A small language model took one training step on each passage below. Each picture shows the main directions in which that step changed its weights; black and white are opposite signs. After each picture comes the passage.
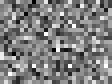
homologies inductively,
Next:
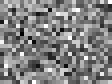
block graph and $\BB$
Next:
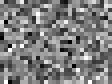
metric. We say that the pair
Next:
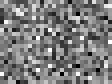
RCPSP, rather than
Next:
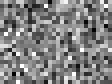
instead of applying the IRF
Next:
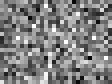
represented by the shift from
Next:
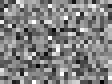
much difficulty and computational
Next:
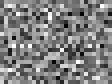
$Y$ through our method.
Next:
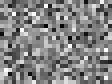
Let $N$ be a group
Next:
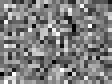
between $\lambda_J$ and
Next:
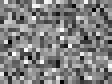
corollary, we can obtain the
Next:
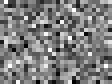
where $\delta =C \min
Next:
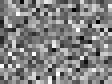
has an equivariant normal
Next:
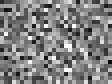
function of $z$. With
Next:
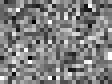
hand side is the image of the
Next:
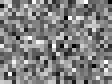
non-negative integer $j$
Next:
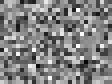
the SGD estimator
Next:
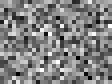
we use a unit-square domain
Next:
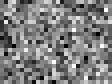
the difficulties that appear in
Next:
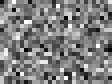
\subsection Preliminaries
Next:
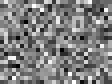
the right hand side, namely
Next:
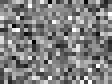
Hausdorff, then
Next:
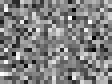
\] In the final state,
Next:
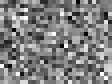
R$ for $k\neq
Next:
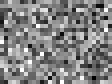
in the domain. We show that
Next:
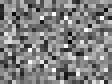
have \begin{align}
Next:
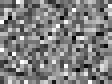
can get with our method.
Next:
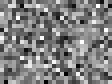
proposition \ref{P}. We
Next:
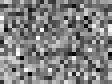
is of mutation type
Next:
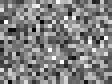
circles where each of its
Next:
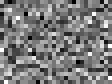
starlike domain with \[
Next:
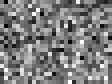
isotopy we may assume that
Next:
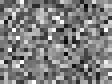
could be interpreted by a
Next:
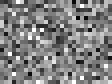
then every curve in the linear system
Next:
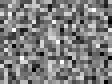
right multiplication by $q =
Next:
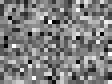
\quad \forall t \in
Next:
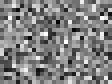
stability. \subsection{Problem
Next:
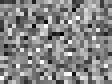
of different types are dependent.
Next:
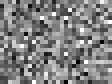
we let \begin{align*}
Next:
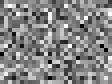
$J_k$ which have
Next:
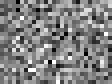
is not empty. Let
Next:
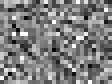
coset space $Y = K
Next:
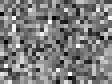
specialized cuts that are used
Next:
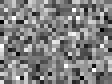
binomial distributions for the
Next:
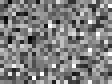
MV-algebras is a
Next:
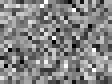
denotes again the maximal order of
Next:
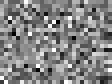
\in \mathscr{U}
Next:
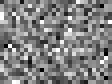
\end{equation} we have
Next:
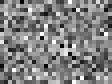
static refers to the
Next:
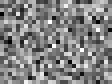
the weights such that $h
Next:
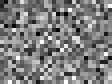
author = {James
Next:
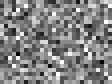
hold deterministically, conditional
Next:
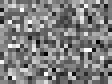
Theorem \ref{thm ds
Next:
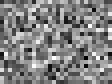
of the curve $\ga$,
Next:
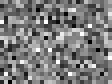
step size to $\Delta t =
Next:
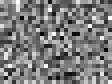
are not part of the optimization.
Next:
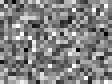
The Ohio State
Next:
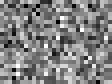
In the same we can generalize
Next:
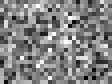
as they imply the other two.
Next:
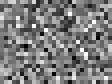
diameter and the area of
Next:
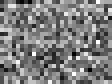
the first assertion of Theorem
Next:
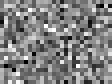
and $\tau $ is a moment
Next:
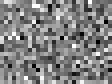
other hand, in the weak
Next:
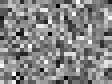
in which $u(\cdot)$
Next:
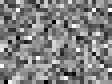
automorphism. We give necessary information
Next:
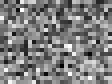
the denominator is a
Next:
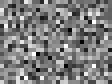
integrals has been proposed for the
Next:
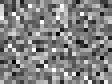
measures \begin{equation}
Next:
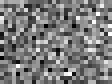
column of ${\bf V}$ is
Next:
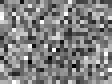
\end{equation} Here
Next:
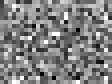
two are relatively large. It
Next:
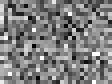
unit in $\widehat{\theta}
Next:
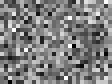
We now expose the structure of
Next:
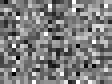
from countable groups and their
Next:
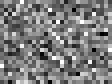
cup product as follows: $$
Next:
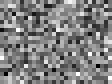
Lie group of matrices, then the
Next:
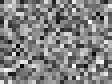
$\alpha$ decreases.
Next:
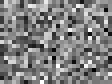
the scale separation parameter
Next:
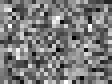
the {\it modality}, and
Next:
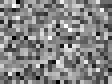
fixed point argument is used to obtain
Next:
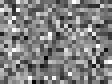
then be expanded to
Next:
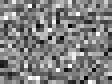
droplet, see
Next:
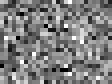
and $\tilde C$ be
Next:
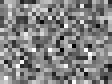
the Fourier coefficients over a
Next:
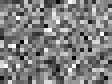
M, Hansen P.
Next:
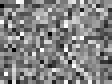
may be used to analyze the
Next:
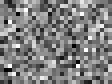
$v$ be a nonzero
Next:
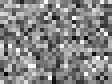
denotes the $i$-th
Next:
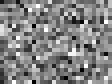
step 2 of **Algorithm
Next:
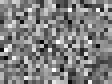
problems, J. Math.
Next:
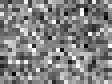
1--4 conclude all possible
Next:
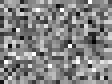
for a complex reductive group
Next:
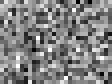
graph is necessarily finite.
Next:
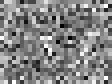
the paper {concludes
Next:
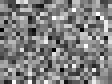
consider the following two exact sequences of
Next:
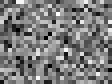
expansions, come along with
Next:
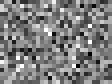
we were not able to provide
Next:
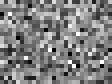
& d \end{tikzcd}
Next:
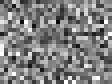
shown in black.* To
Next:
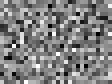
Liouvillian solutions
